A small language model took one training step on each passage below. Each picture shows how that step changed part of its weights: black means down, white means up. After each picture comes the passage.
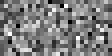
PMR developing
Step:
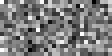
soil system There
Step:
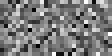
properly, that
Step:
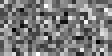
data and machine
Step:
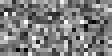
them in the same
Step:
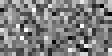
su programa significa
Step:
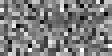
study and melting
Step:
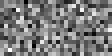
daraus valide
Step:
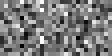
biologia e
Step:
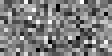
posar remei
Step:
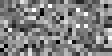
in Latin,
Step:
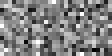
от поколения
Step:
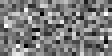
given by the
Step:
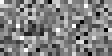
orang tua
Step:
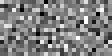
niet ten
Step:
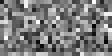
a coating is
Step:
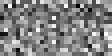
used in this study
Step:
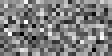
the used hot
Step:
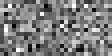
acid solution,
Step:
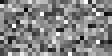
and presumably
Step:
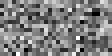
the European
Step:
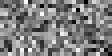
in forward and
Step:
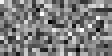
failure rate
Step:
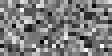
sessions provided
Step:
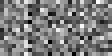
programas utilizados
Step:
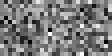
direction, a
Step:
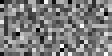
concentrations of
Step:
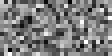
study. From the
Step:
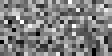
moles não
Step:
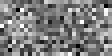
en Sciences de
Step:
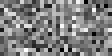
ratios below
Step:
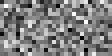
information concerning this
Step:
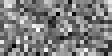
in the remaining
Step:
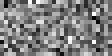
of these complexes
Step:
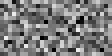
this structure,
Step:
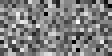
of cohesion
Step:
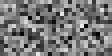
as it could be
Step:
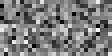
этишлари ва
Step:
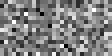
agencies of
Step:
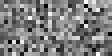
obiect sunt
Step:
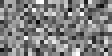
на тому,
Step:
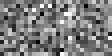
the winter
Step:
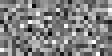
and NPWP
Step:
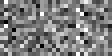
uchun bu
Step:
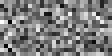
the Emergency
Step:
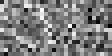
to rivals in
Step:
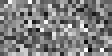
by serving as
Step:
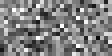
met goederen
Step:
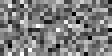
both material and process
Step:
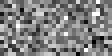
of the polymer
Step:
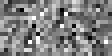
nucleus model
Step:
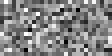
and Internal
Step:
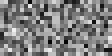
and *Carica
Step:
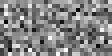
Duan and
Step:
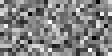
9. Ventura
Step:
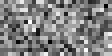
crossing of
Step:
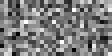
activities in our use
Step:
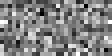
enlargement and
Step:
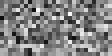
of methodology for data
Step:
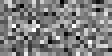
general [9],
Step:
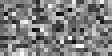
27 species of
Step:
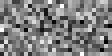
competition over
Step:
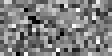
described in
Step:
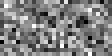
in the system. This
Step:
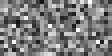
of creative energy but
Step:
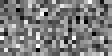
controlled level
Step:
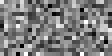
low response
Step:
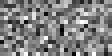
period had high
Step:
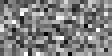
conditions (Figure
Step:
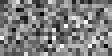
virus and
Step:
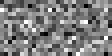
зоната на
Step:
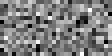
crisp values.
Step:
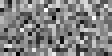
Muralla del
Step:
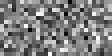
development increase in
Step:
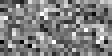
the flap
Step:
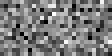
function Figure
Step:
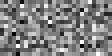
los productores para
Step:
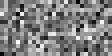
staff, yet
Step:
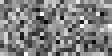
the chattering
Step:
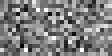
of products at any
